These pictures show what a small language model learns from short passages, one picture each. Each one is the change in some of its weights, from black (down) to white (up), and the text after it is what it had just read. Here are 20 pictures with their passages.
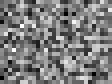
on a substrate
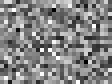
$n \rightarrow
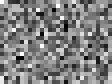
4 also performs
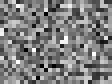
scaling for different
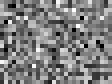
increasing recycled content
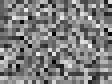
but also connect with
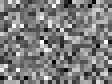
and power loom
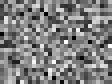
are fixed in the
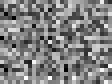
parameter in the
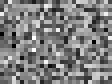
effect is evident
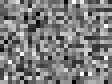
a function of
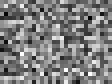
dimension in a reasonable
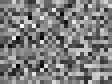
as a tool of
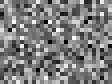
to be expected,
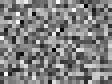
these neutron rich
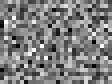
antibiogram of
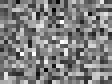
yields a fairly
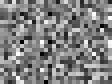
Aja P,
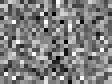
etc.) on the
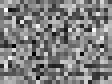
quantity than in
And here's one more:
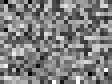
installation has been
